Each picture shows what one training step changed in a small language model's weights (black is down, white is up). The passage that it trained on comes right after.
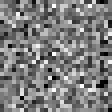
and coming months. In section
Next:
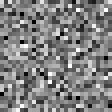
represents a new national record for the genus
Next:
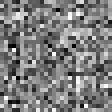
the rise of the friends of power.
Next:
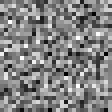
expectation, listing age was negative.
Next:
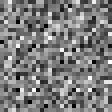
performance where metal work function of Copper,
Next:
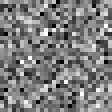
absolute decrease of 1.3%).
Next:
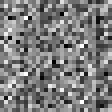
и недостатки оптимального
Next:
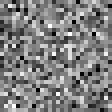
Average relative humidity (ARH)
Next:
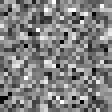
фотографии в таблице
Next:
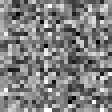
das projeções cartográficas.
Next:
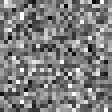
5 ta, teskari yo'nalishda
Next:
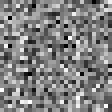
available by 2030, integrated ticketing
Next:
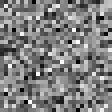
children, through activities such as rhyming
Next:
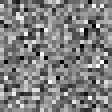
the highest effectiveness in the group that applied a complex
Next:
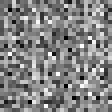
y casuística específica de cada
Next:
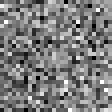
political aspect. Poor leadership is also demonstrated
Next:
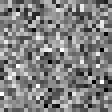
Besides, the threshold
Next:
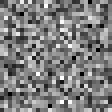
2. The Maths of Climate
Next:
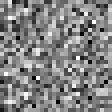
der Kreuzung Neubrück-
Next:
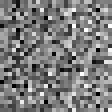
excess Amla and Katu Rasa -
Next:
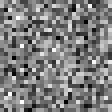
of the unit by the Vice President,
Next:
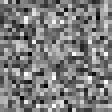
mechanical erosion and enhanced thermal stress
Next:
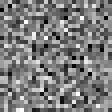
Sun'iy intellekt bilan
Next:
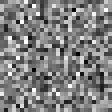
toolflow that enable efficient mapping of multiple
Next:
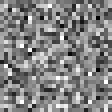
of the intensity of the scattered
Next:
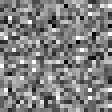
may give you a more relevant summary and to
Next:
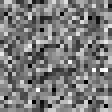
при амплитудах,
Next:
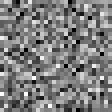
Nasal pH – BT-D2
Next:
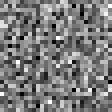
*et al.* Comparison of
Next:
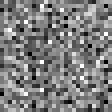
ey, ve, e. Mazkur
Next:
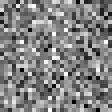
LDA, relying on gait
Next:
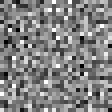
&= L \left(\frac{\alpha
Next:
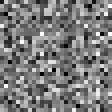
качественная картина
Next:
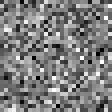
No. 4670: Magna Carta for
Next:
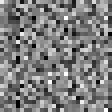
finite element modal analysis and modal test
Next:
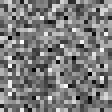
Vol. 11, Issue 5, May
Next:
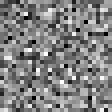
infected, younger age groups were infected
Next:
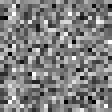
kõigi õppurite
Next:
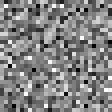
women's access to tertiary education in 11
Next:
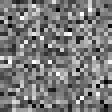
e - A existência de outros
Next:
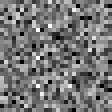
in terms of precision, and the performance gap
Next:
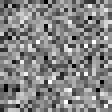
main application of interactive multimedia for
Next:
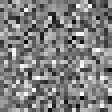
facet of platform governance's frailness
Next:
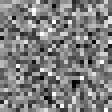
adversely affects reliability. The
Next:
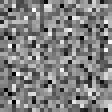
relevante do uso de elementos de
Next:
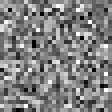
count has a majority. In the case of
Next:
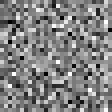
primjer, kao što
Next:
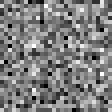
duration of exposure. The health hazards caused
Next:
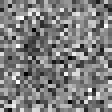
hpi, normalized to 0 hpi,
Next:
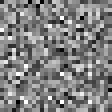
(select from drop-down list)
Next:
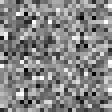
model has been a very prominent theory of
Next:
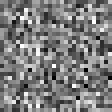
à saúde e bem-estar).
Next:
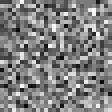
alternating R -ratio loading
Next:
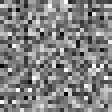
Maidanu str., 32, Lviv,
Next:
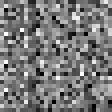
the development of this resource across three design and development
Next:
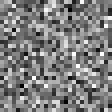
Figure 6 and Table 2. $\Delta
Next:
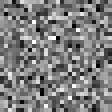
on SVM (Support Vector
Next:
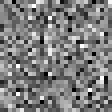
glass into new glass -564
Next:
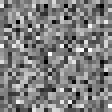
2 + (Bamako), in
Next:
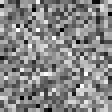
tahlil qilinganda o‘simlik
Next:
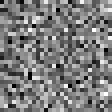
14. Technical Standard ASTM
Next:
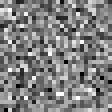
glory vis-à-vis the already
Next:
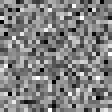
reference density Soil + 3% cement
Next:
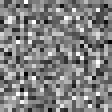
K_1 as determined by us at
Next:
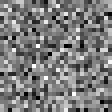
with Well-being of the patient.
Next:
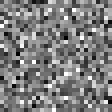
changes with respect to the ofm value represented by
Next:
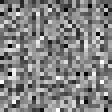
safeguarding research integrity.
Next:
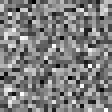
protection can be achieved in many ways: with
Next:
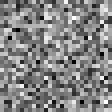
11 CHAPTER IV 14 RESULTS
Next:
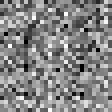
conditions on the polymorphic form obtained
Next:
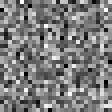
0$. If a pressure difference is maintained across
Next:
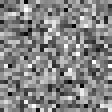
areas are mostly featured by high
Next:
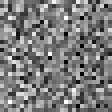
per day according to age (5,6).
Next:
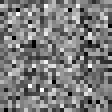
pilot study evaluated the effect of reducing
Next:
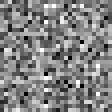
2014). O estudo de Anilkumar
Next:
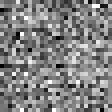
of the Hidden Markov Model
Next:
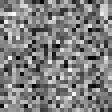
STATEMENT Firstly, we address
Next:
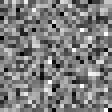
в экстремальных условиях.
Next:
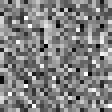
one of the most attractive and popular solutions
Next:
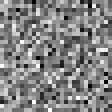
parties need a scanner.
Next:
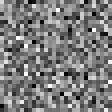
on the development profiles of protein in
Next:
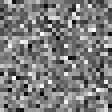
of soil chemical characteristics (pH,
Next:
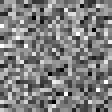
хозяйство, экономика.
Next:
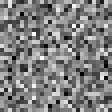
to NCS D-related mental health
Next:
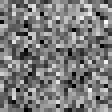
sobre a temática ambiental, em
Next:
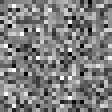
vegetation. The reasons for this may be due
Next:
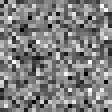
report indicators, it is possible to get information about
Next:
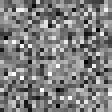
varieties that performed poorly during the first
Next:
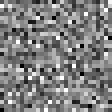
> AN > MeOH. It also
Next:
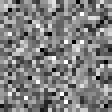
berikut: Tabel 4.
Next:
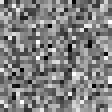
ensures the achievements of science, art and
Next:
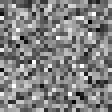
area network, encompassing a variety of
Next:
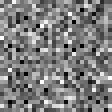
(par opposition à la tradition
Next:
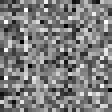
o‘quvchi va talabalar orasida
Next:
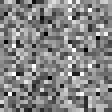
приріст капіталізації,
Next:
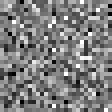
la utilización e interrelación de
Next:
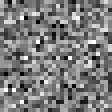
the thermal signal required to visualize the evolution of
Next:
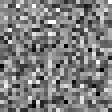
– 16-б. eksperimental
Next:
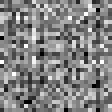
možné pozorovať
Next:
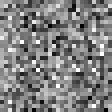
and supports an efficient mechanism for handling
